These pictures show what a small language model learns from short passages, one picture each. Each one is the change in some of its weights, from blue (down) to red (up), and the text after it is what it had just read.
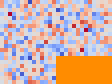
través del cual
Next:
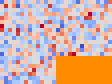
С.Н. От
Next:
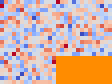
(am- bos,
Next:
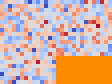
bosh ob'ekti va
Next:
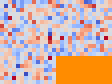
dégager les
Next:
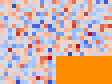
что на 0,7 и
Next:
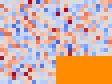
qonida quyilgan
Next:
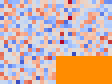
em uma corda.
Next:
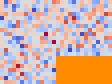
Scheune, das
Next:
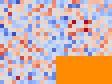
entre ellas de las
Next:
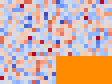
hem manzum
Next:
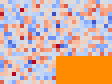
kelib chiqib,
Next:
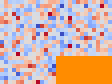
& Oróz,
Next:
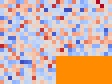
di pazienti con
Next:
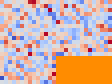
qilish uchun samarali
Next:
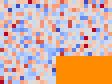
o'zlashtirish bilan
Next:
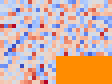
responsable et de
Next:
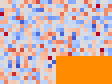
of the participants
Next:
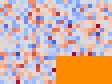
in Education*.
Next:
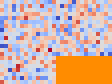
como afetivas,
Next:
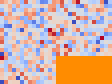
в отношении к
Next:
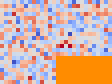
adquieran y
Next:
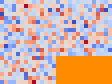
constatado una
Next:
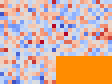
axborot va
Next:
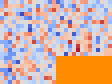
na memória
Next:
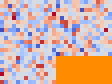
para atacar a
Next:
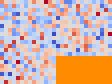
que promovam a
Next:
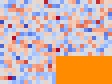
pur corretta
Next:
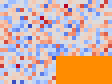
metaphor in the
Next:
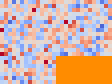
в меньшей
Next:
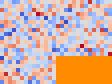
de Las Palmas
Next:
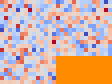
para el atún y
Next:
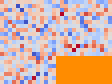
trabalho do professor
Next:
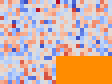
primaires, les
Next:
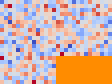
boshlaridan beri,
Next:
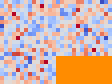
intellekt va
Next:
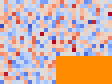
En consecuencia,
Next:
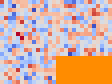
6. Chuchalin
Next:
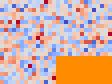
services in
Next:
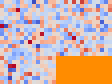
apresentaram uma
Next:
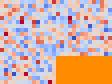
o‘rni esa
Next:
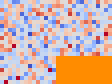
de la economía social
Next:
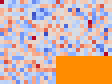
seseorang akan
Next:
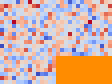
vision unique
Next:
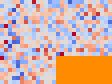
a apresentação de
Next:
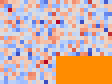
do filme seja
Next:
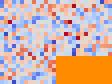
sociales. Por
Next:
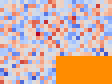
Os custos
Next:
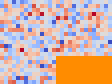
a educação deve ser
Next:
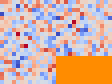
bir ifadesi
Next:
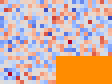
boy. Ulardan
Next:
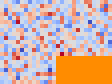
Candidate of
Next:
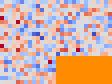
spesso; ed
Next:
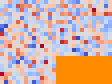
são achados
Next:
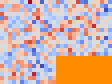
простір та
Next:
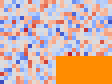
Bu sodda tizim
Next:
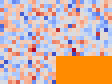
de conclusiones.
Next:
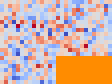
doirasida turli
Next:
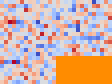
of Fine Arts,
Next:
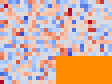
un año del
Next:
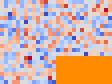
har tomonlama
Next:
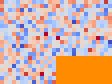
Universal Basic
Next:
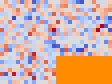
rivojlanish davrida
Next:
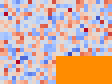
iqtisodiyotni rivojlantirish,
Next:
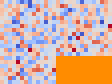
2. ed. São
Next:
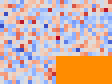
mas, várias
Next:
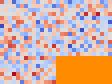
a Convenção sobre os
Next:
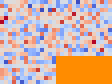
выводу о
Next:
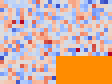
Humaines et
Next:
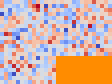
biridan ajrata
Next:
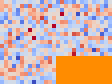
com algumas
